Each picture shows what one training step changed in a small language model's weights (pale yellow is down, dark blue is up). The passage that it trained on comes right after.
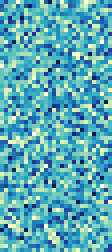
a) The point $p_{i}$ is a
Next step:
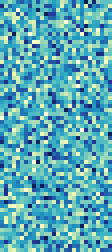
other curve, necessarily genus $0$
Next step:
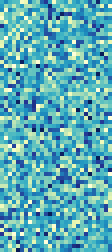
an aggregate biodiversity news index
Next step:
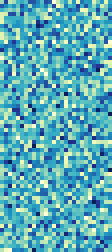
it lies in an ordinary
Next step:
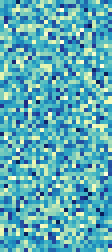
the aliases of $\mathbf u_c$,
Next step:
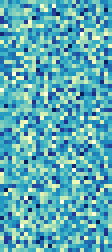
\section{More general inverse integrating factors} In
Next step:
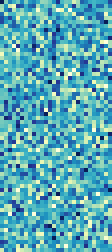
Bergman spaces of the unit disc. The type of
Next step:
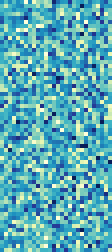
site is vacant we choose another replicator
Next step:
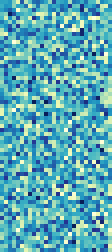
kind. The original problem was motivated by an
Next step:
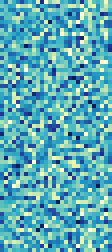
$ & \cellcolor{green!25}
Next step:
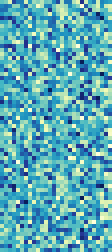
Kervella, P., Coudé du
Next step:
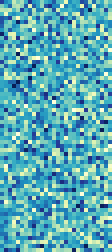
$\lambda_{\parallel} \propto
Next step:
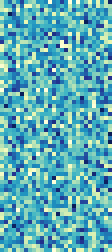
rows rather than down columns, but for large
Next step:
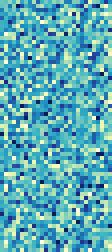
follows. In Sec.~\ref{sec:data}
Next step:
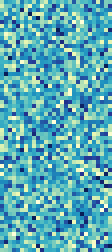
and energy resource allocation to support better
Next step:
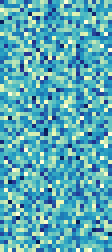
$m$ nodes in the neighborhood of $\Gamma$.
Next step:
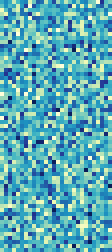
a finite correlation length. Then a certain number
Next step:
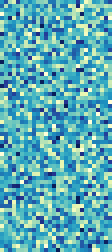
obscure formula exists since Von Schelling
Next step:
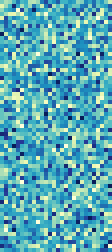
these observations. In contrast to previous Uzawa
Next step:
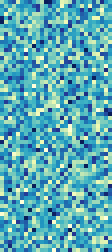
The manifold $W$ is diffeomorphic to a
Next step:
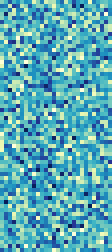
independent of $\mu_1$. We analyze the left
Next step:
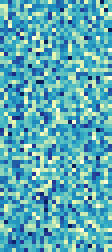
described in detail and applied to the various
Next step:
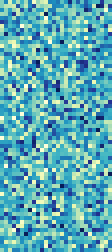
PAK and UMAP projection on
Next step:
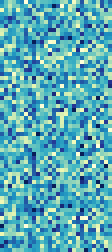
1 \end{gather*} we have
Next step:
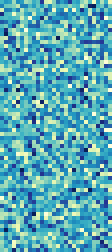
in Opava,\splitins[1]
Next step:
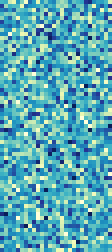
\la \zeta(g),\zeta(h)
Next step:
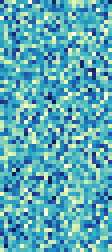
a KAM torus or moving chaotically.
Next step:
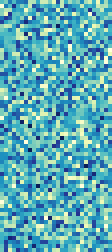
for the standard protocol, we observe both polynomial and
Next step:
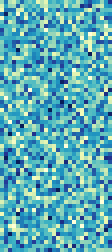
on Fig. \ref{fig_X2} in
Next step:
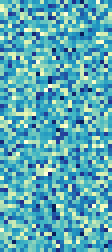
robust in the mass estimate does not give any
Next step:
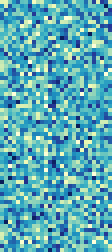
clocks in relative motion, another form of
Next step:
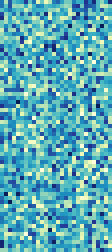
suppression of the flux, occurs at energies above
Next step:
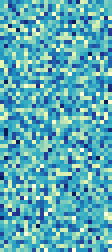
grow from the \hi\ sphere. For our
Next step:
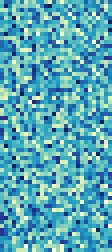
laser fields and the Weyl semimetal,
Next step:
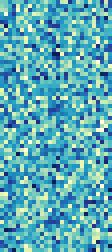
one), with all eigenvalues in the open unit disk,
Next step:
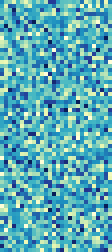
absolute minimum required. In doing this, we
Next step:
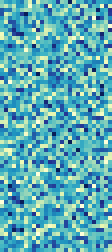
in finite time, which indicates strongly that gelation
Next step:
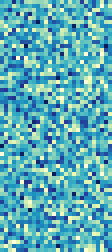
A. Bin-Salem,
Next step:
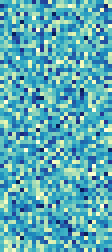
the unoccupied part. Such
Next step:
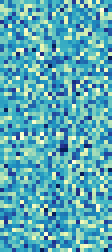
plots with multiple oscillations, up to three
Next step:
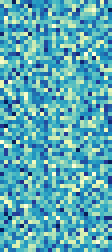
simulation tools} To help investigators
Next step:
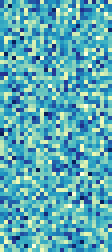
The sphere tangent to $H_{r}$ at
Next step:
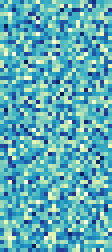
area is the 90\% confidence limit on this
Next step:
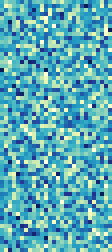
\begin{equation} B_{\rm tot}
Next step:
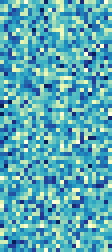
The probability space $(\OO,\mu)$ is endowed
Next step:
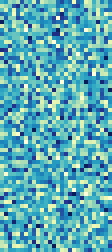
if we consider a graph $G$ and we add edges
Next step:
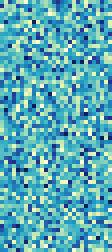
F^{- 1} )$ and that if we set
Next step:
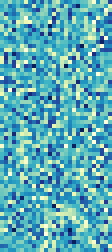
directions for contact integrators}
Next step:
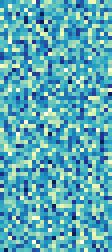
graph that is properly colored (no two
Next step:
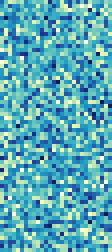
BS. The standard fractional open-loop
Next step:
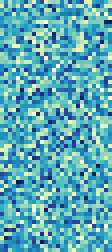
conference, women and people with
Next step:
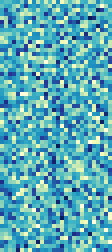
is the point from where the story gets
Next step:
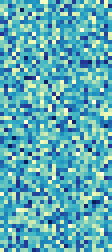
for $f$ in the results above are
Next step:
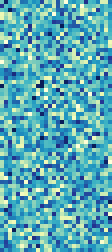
$\kappa$, hence by collecting all the possibilities
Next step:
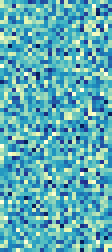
similarity between item $i_a$ and
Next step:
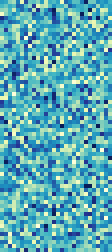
a density region corresponding to the NS masses. For
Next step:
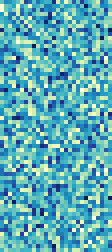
gradient-based optimization in a higher dimensional space,
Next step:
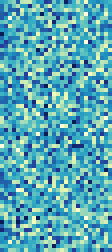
is just the projection $M\oplus\ZZ\to
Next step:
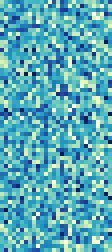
angles of the apertures were designed to
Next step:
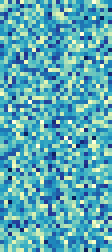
can be generated. A diagrammatic example of such
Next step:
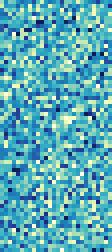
this picture are very rudimentary. At
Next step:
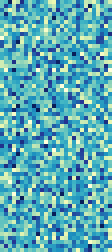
they emphasise that the model they present only
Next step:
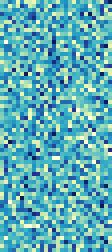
of a ``Singular Point'' and a
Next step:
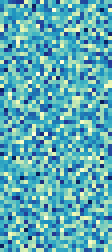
\int_{M4} C^I \wedge
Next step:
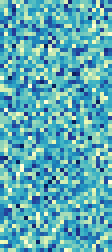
\(t_\mathrm{crit}\), which corresponds to
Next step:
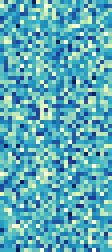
the mesh relation has the form \[
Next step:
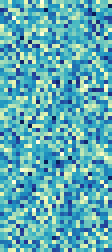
and C60 particles in plasma for the parameters of
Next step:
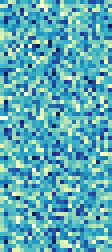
ratio of lattice parameter, c/a, of
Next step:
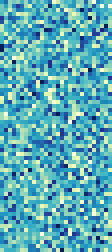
The ECC2 predictions are compared with those of
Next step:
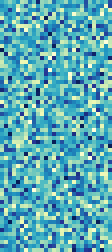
\bar q}(r)$ where $r \sim
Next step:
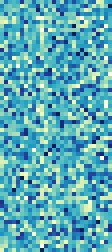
from \eqref {OMGN} and
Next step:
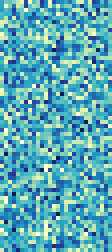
arises accidentally. Throughout this
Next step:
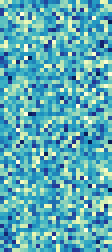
circumcision to get:\\ \[ %
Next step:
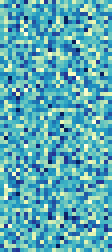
{\bibinfo {journal} {Phys. Rev. D}\
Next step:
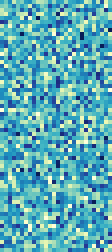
in real applications when the PSF is obtained by measurements
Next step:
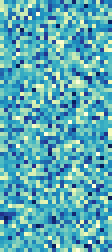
spin is specified by a direction through its rotation
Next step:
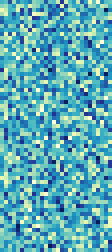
iterative reconstruction. This shows that
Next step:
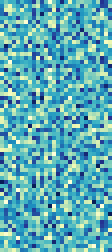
be of greatest interest in numerical simulations. In this
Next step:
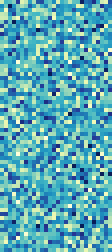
latter would be given by $\frac{1-\rm
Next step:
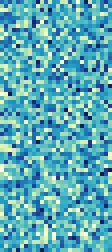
(\omega)$. More precisely, it determines distribution
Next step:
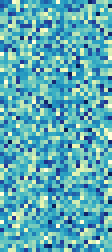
and compared the result to that on the corresponding elementary
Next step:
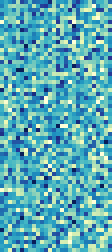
the leading front is dragged in
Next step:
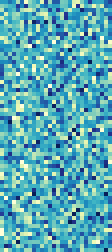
light by modulating a coherent state with a phase
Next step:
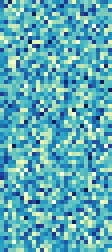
$M$, and \begin{align*}
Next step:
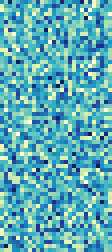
therefore clear that any successful scenario must allow
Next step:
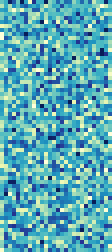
by national institutions, in particular the
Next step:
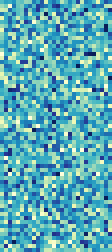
finite in general. Firstly we need a reasonable
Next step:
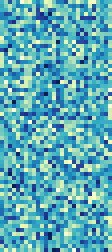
question whether Gorenstein projective resolutions
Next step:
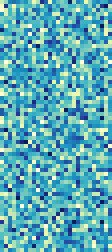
$g_{i\phi}$ for the
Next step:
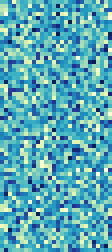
the same scale, which is important when using
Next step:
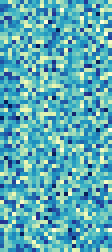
of $ m $ and the measures $ \mu =
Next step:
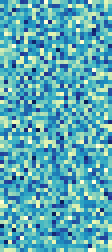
of dependent, statistically-identical
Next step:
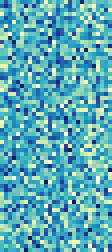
order to protect data? Can a
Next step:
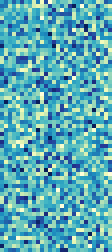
in Proposition $2$ of \cite {generic}.
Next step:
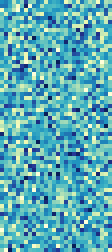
a sequence $(N_n)_{n \geq 1}$
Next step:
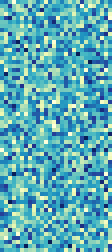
a function and combining it with $\varepsilon$. For
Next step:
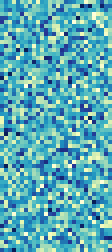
The set of the descents of $\pi$ we
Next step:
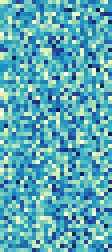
all levels of mirror correspondence is
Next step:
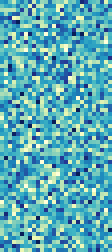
and $\mathbf{q}_t$ represent measurement
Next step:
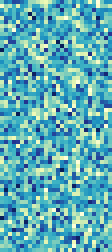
concept, studying DBT in two different types
